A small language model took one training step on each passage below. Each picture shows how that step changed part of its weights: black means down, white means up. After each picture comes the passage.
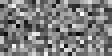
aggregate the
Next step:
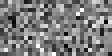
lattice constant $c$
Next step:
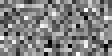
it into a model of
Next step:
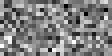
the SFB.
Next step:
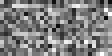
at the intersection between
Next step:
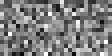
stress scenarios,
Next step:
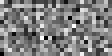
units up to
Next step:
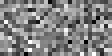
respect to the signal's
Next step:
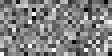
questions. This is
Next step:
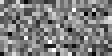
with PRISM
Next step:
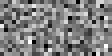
a good combination of the
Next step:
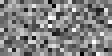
study for verifying
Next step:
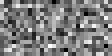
concentrated at their
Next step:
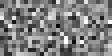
One observes that
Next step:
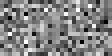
a reference combined coupling
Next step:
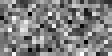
Fig. 9 to the
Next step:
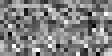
for developing targeted
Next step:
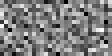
to a dark fermion,
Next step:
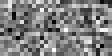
smaller core radii
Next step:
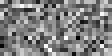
adjusted to a
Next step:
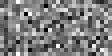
and $(B)$ in
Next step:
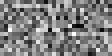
of dust as described in
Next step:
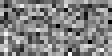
the main theorem on
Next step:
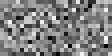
Small proof of
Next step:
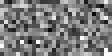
to those used in Figure
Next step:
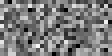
electron. These numbers are
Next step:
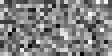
kinetic Monte
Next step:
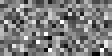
\\ Proposed &
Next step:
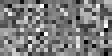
unitary operator of the
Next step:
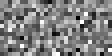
SQL scaling.
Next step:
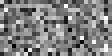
growth of the responce
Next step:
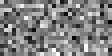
it is necessary to investigate
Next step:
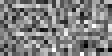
of a cylinder
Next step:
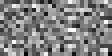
data for given number of
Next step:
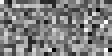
pulsed magnet
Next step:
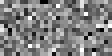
and structures were designed
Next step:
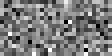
the crystal phase
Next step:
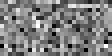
placed in the
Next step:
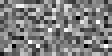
example of the general form
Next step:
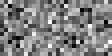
\newblock {\em
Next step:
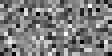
music. The
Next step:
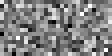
suggest that some
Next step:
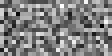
the probability that the shape
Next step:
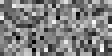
be to achieve
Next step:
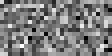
latter even for small
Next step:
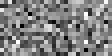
that terminates on
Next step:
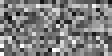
the periodicity.
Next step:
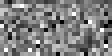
to the infrared
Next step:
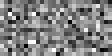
targets through a
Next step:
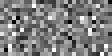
Cu sites of
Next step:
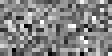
Equation (\ref%
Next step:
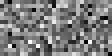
presence of insertion
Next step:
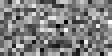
SW can also
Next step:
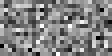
slightly, as expected
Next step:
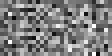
vector function of the
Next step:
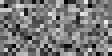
or no\\\hline
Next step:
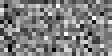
the angle $\theta$
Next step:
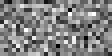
by Brown and
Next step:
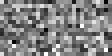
agree with the measurements and
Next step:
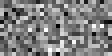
the quantum system.
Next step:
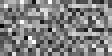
of a nematic liquid
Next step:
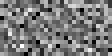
use cavities
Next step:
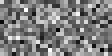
tedious compared
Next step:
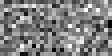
reduction is linked
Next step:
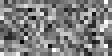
discussion, the effective Hamiltonian
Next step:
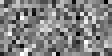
s)}$. In all
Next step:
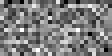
inter-species interaction
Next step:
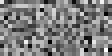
in the laboratory
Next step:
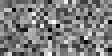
Coulomb potential.
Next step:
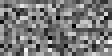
the new method will be
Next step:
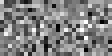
we discard terms with
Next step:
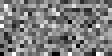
light Higgs.
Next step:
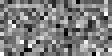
end of cycle
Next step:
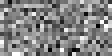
quality, instrument
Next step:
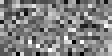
solar system that it
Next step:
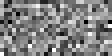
the accretion disks.
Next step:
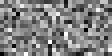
that a lower bound of
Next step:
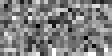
the toroidal
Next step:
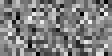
N$. We have also
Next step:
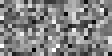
derived taking into account a
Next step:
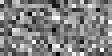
also observed in the high
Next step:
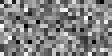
and [9] are
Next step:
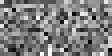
before transmission.
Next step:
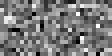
best-quality light
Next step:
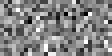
\parallel B$,
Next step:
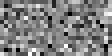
the same probability of two
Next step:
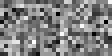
the Barker
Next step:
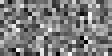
alleviate the
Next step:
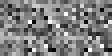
\alpha \hbar
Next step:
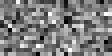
The horizontal
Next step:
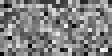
these histories and
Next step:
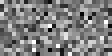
properties of creation and
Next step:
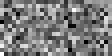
the LHC.
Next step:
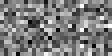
equations are second order,
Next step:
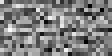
comes from the maximum
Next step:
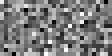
illustrate the validity
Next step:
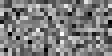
the MPO
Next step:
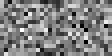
a constant background density,
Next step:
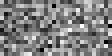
we expect the general
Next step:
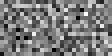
of spectral segments
